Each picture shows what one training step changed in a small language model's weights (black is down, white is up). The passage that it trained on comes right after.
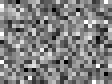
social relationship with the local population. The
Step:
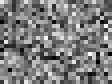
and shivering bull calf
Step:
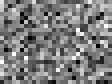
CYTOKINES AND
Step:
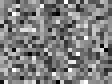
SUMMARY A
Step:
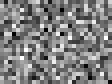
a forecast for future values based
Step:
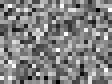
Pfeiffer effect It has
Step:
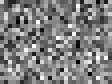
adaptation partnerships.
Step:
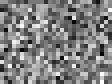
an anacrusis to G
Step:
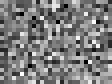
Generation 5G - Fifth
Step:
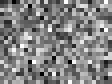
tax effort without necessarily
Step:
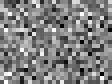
framing, and more -
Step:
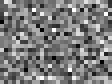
their beta-carotene
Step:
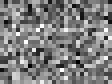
a narrative perspective to
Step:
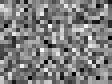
of component level fault. Indian
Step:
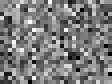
2. Hence, we
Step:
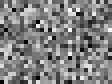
Band 1 and Band 2
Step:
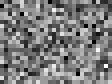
all the proofs seems to
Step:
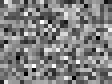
lifestyles, and less
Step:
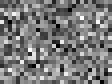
MJ _{LHV}
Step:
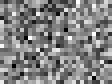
In this case, $r =
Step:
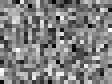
be designed to withstand shearing,
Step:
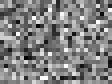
at Tertiary Institutions in
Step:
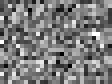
adhesive to promontory
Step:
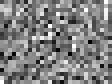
of insecticidal stress.
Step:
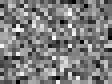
provision at the level of the Research
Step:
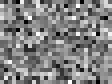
reply from destination to source
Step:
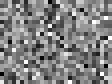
that the SUC-specific
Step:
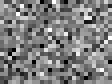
their academic and clinical needs”.
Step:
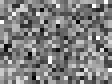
From the previous studies, it came
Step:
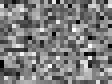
written; new forms in
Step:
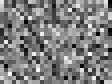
were above average (Table 2, Figure
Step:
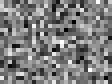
was designed using locally sourced
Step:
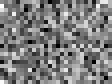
event will offer journalists, technical
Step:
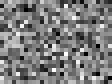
neglect following stroke improve within
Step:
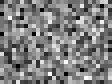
PSs. The fluorescent
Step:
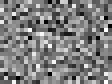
This condition states that any segment which
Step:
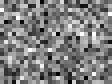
new ecosystems. Among the top
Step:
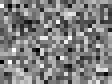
M. Brandt. The
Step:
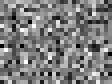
In order to reduce size the original weight
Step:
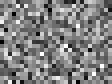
to the boron, which
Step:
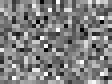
ω . The model contains six
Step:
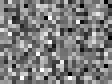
responded that they only feel close to
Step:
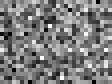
(DMRT) at 5%
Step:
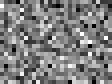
seems to give more reliable results
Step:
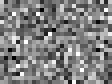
With the application of finite element approach
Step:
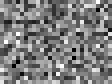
findings. In this study, two
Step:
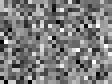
was applied for the third maceration for
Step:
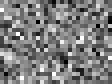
, α_b , and
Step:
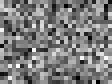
was also sequenced using Sanger
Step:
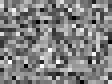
The author suggest that the working capital ratio
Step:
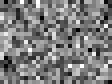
that process is at least partly of
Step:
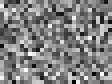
based on the interpretation of pressure or
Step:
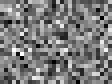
in soil which improved the chemical and
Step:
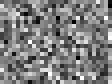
the line of injection was
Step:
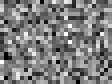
various natural, historical and cultural
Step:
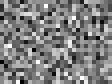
not take into account, at the
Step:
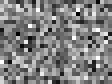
10 years. Mothers actively
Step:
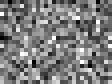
proper evaluation of research findings using big
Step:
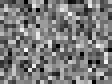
I think of it as being isolated
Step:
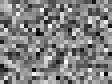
and more from laboratory experimentation.
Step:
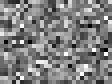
to a Critical Review
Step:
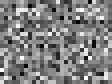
cm⁻¹). In order to study
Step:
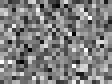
shown in Fig. 3(c).
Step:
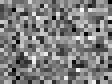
screenshots captured
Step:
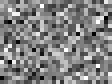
Sugai, *J.
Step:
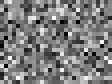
specific and contextualised proposals.
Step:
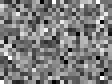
their financial dependence, and thus
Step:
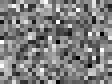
high tropic areas of the
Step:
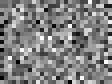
this case. Unidirectional
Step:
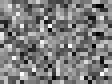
and a positive social purpose. An
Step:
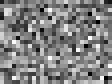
it is a bioinformatics
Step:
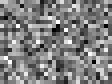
continue to limit growth and
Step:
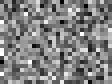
a Space Heat Pipe
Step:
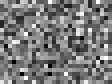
Mean Square F Ratio
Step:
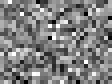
to identify employee satisfaction Proper control
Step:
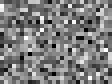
variants of OF.⁵ This
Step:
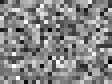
autoclave part is formed
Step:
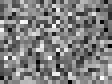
This method has been used extensively
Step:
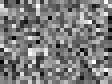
sensors operating at low power has
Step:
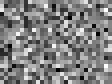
implemented in Gaussian 09
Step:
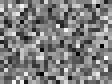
RSGs and comparison to dynamic
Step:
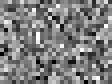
moisture resistance class of the
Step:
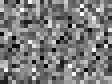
both groups, the main causes of
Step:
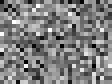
it came the practice of herem
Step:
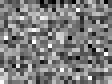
simplicity of notation, we
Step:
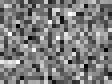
MDR pathogenic
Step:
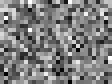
education is not just about learning climate
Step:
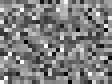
types of information which are related to
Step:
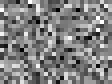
particularly in the sediments that are
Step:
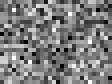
In tackling these challenges,
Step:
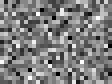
For example, the three jewels
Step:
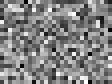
ring observed at 1400
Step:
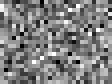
it will be used. However, this
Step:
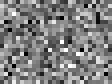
future teacher is provided by the formed
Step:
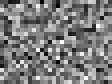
receive treatment for minimum 3 months.
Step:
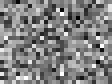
with a reduced range and earlier
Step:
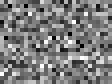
Tutee2: Yes you
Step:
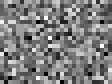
University 2nd Assistant of the
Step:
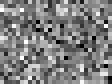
cases of ovarian
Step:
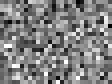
in any wine sample, and that
